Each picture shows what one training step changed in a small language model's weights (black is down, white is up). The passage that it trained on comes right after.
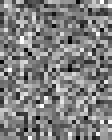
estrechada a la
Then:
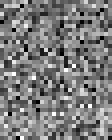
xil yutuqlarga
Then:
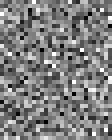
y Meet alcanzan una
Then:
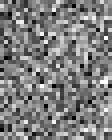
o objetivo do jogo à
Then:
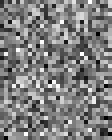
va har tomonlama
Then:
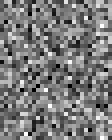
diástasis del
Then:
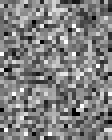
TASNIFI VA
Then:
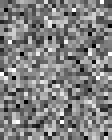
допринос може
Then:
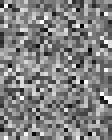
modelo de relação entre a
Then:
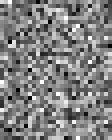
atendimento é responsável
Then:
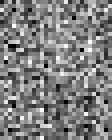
BRAILLE O
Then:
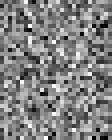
jumladan xalq
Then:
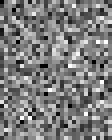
ochilmas ekan,
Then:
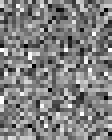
primeval forest
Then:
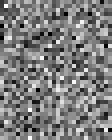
la Educación, la Ciencia
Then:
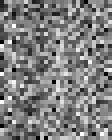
человека, и,
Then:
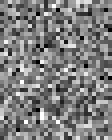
tartibga soladi.
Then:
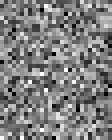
trazendo uma situação
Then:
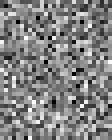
Ma'mun Universiteti
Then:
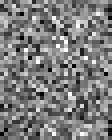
refletindo-se em
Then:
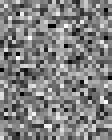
Inclusão A inclusão
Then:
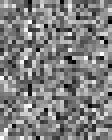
măsură ce
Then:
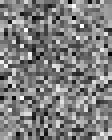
con el menor tiempo de
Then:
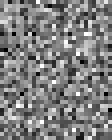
A Texanovlar tomonidan
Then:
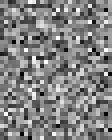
know, think,
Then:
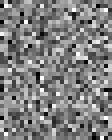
payda boldı.
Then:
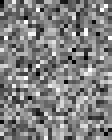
borliq. Olami
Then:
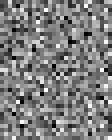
differently, they
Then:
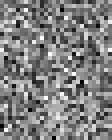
projectes de menor
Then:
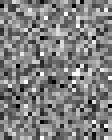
da escolha da tecnologia
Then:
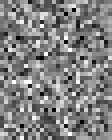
em sua primeira implementação
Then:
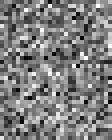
Tabela 2 apresenta os
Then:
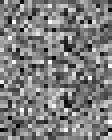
WAYS TO
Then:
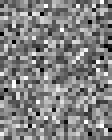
выводится, что
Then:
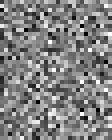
barcha materiallar har bir
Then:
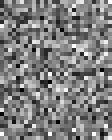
microéconomie de
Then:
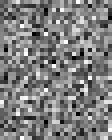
abortos inseguros y
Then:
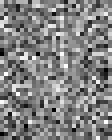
особистісного й
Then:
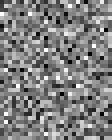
dan transparansi,
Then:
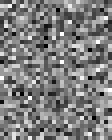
tepkilerin diğer
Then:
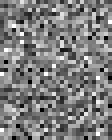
интеграция қилиш
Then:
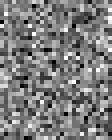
va ilmiy-texnika
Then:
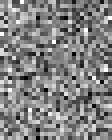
Tuhannya sebab
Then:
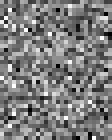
diharapkan bahwa
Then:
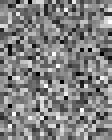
bir necha har xil
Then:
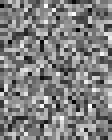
insumos para a
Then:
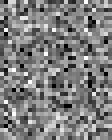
реал вақт
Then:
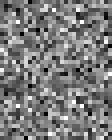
Pengaruh Tekanan
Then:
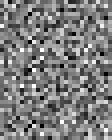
recursos não queira ou não
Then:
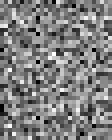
olimlar esa bu
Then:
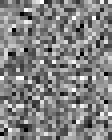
Andrade Monteiro
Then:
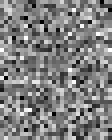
hadlari ayirmasi
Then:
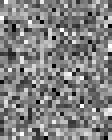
segi esoterik
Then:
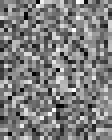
ha hecho actualmente para
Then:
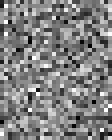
syndrome is
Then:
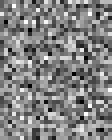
lekin milliy qonun
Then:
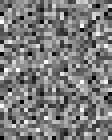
каждого работника и
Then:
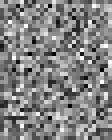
para encerramento. O
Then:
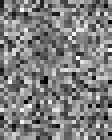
cómo, por qué y
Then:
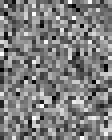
conexión a Internet
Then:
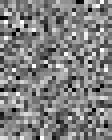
of vertebral
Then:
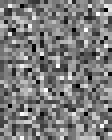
participante, ficam
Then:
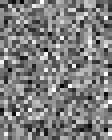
Lina Bo e P.
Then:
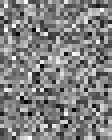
erkaklardan ham
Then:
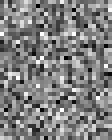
favorece o debate
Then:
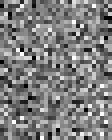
в ряде случаев
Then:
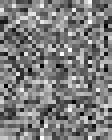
of the IoT
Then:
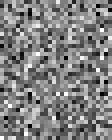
citer cet article :
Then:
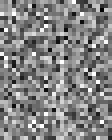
інноваційних ресурсів
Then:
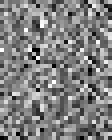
modullar bo'yicha
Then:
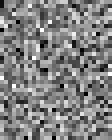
Umgang mit Forschungsdaten
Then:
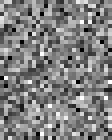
Museum of Fine
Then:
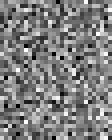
civis e políticos dos
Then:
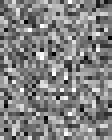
реформы в данной
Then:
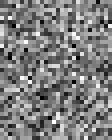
tiene especial connotación y
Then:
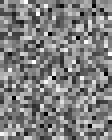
al elevilor de
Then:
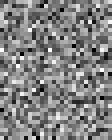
Strategie, eine
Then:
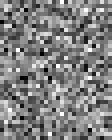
відділів якого
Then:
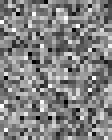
atamasining mavjudligi bilan
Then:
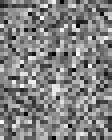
ambiente obtenham um conhecimento mais
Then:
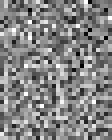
to organize a pedagogical
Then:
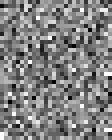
variabil precum
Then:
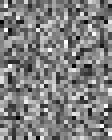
gli studenti
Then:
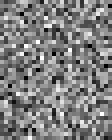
нових можливостей
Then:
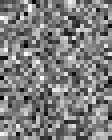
no como parte del proceso de
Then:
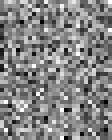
jarayonida muhim ahamiyat kasb
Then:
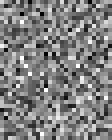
WR, Gawande
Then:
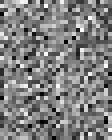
na gestão escolar; e por
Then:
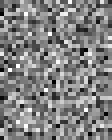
технологий», от 28
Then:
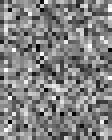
tushunib olish uchun quyidagi
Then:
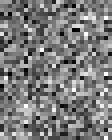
haya o no un mundo
